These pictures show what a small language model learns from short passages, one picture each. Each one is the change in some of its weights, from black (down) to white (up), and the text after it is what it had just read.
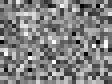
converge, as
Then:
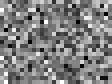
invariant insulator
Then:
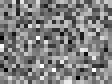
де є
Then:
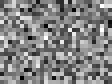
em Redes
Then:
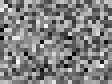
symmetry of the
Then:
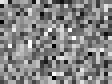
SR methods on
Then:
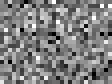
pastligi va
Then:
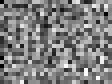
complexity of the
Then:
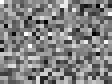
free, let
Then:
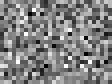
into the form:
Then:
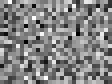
to enhance
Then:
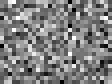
Acad Sci
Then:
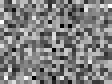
far more research
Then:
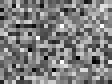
compact Abelian
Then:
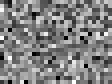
function of the mass
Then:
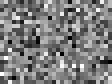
in Jupiter
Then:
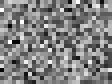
some other cases,
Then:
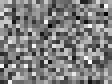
single particle can
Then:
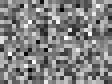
three $(x,
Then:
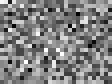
tipo de
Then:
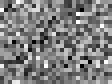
the feasibility
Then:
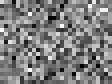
как и
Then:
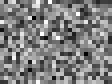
gota de
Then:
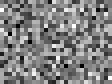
materialidade do
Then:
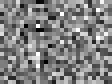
conclude that the
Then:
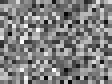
quantities for
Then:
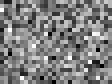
degree of linear
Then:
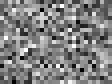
Proof.} Let
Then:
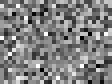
the particle
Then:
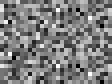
$\Delta \to
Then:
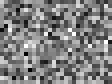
first claim of
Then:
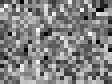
as suas
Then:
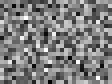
to $H$
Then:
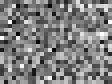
we envision
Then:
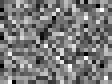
transitive? A
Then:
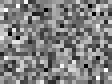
distribution has the
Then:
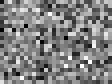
of the one in
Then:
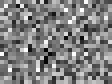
a finite universe
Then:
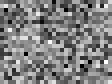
of the methods presented
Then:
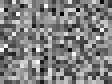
in temperature log
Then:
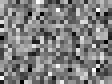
corporate social
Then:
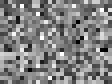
él la
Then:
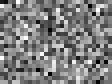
is defined by
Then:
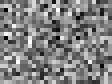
be derived from the
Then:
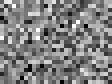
relação contribui
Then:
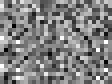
probability distribution.
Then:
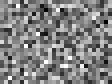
so the overall
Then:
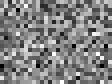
а також про
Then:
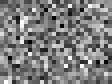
depend on the initial
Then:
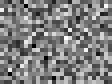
or mass transfer
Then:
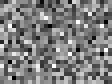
tangent bundle
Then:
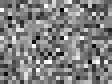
stable atmosphere
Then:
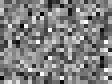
após a
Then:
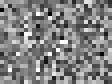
a user
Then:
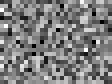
esa 4
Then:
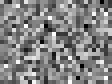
extremum condition
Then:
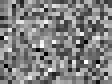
and denote by
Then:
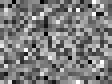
& $\Delta
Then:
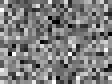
tanah dan
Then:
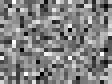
o Centro
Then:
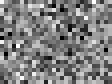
where $N =
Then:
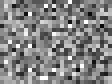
Wu and
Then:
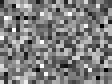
frame. Other
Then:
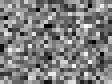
OESO is
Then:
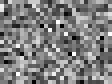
- 4 auctions
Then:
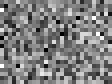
operators, thereby
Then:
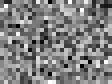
the Potential
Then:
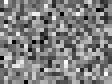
the context of
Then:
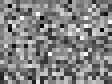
reduced-order network
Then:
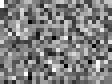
they are all equivalent
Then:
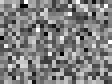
intermediate state
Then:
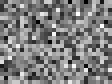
Though they do
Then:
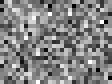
proof as that of
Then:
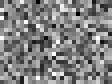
M}$ is the
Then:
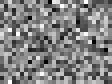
Define the vector
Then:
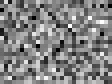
sich das
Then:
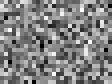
0$. Since the
